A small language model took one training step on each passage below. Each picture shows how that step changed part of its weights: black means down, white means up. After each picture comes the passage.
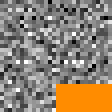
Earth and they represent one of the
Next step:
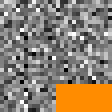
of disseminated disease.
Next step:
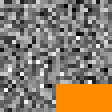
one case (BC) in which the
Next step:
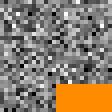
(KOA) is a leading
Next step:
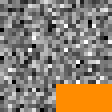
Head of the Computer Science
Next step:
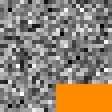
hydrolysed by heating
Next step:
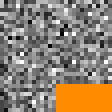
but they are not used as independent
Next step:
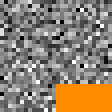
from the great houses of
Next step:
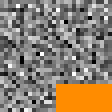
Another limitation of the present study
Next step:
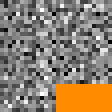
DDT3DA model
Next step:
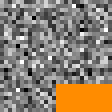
results we obtain after 8192
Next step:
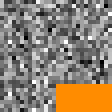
baseline ensembles,
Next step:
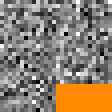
least lip service to
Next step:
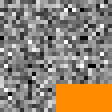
the device(s) used to
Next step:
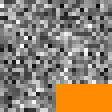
shown in figure 3. It has
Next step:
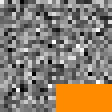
respondents. In a study by
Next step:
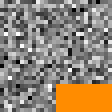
the OIC Charter, its
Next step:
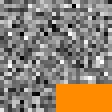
Specifically, GWAS
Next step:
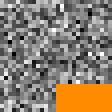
these individuals in income and education,
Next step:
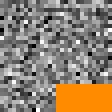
command is executed to obtain
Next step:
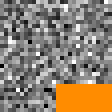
total of polyphenol and
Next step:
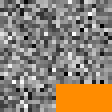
community. Reference [7] indicated
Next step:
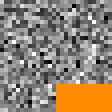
lip and palate are the most
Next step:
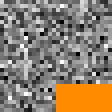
establish different requirements. However,
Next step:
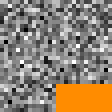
healthcare records and biological information
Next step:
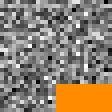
the word obtained by removing all
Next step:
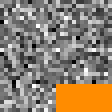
support in spousal relationships,
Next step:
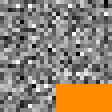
The aim of this research was to study the
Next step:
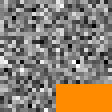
a homomorphic
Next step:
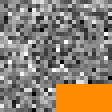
implications for teacher training
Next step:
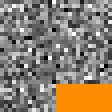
Chi-square =
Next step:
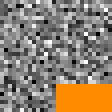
Holes Hot End
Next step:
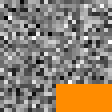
Point represents a point in
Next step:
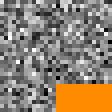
citizens or maintain public
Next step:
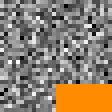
an ongoing exploration of
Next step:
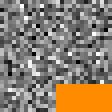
influence the atomic bond
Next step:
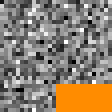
Teachers' Perception
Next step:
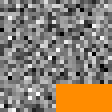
To meet a production target
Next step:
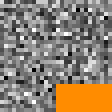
decades, commercially
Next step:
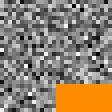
high arousal. With
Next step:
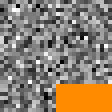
made up of connective tissue
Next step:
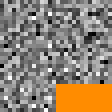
a host of challenges which limits
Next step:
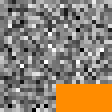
Nickel found mg.
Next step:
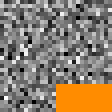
correlation analysis was conducted. The results
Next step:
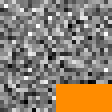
Abstract: Comparative studies
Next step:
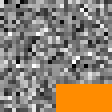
that there are no cafes and
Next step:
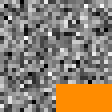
Cooperative learning is considered one
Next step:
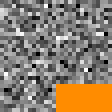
patients (weight for height <
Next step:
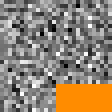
Steve Bruce, part
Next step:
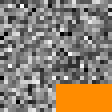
and productivity of the human
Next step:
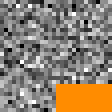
(b) The mirror
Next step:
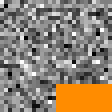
a complete map of all
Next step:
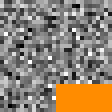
effects, the lost ES value was
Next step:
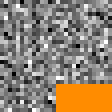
epileptic women with
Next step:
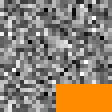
part in the research, please
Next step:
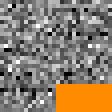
and 55 °C) when
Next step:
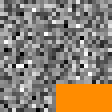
range of available prey types provides
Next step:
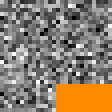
first time. It was shown that the
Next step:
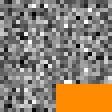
15 users per group due to
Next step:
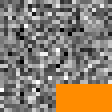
attitude of the surrounding
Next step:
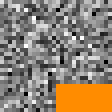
ply of laminate
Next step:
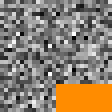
a pattern and as soon as
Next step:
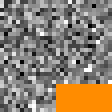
of combining organic residues
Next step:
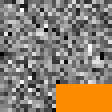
healthy persons BM PB
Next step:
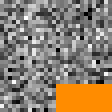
pilot proficiency.
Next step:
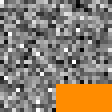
occupational safety. For
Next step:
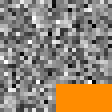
of the breadboard,
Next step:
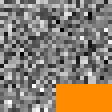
chain or both of them, if
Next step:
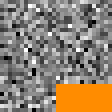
Fig. 1. Seeds of
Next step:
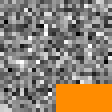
Composites Based on
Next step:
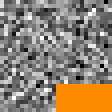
to the updated National
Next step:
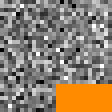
several types of MCA,
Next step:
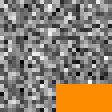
(Qalati et al.,
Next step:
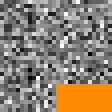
(SRH) is used in
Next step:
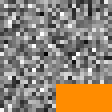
Mayra, MD²,
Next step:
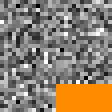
technology there are in the United
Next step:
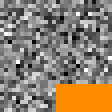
time and the number of transactions in
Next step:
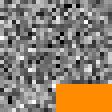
simple technique of mixing
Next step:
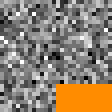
of Bio-chemistry University
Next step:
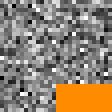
to curb and quell them.
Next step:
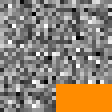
and accessible to researchers,
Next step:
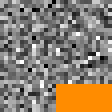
with minimal or trivial
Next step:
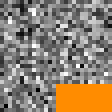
international institutions, particularly the
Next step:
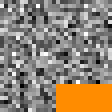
Some tyrosinase
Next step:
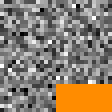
greater access to customers
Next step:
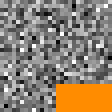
takes MIDI information from the
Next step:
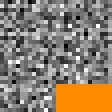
their processing times were computed.
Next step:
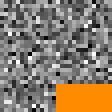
conducted in 2014. In Section
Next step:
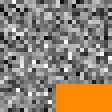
that can be harvested by
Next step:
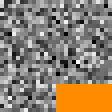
of the pool-riffle
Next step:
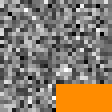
of Social Sciences*
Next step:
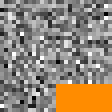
has become a global
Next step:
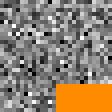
the likelihood of
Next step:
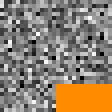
of metal ions as nodes
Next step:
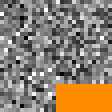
downstream. Wang et
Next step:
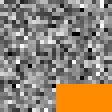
initial and final dates, I
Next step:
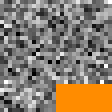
interaction. A comparison between
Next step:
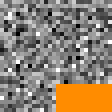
find that he has a new and very
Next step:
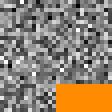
the unsteady state method
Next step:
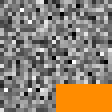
its use in DB1 dye
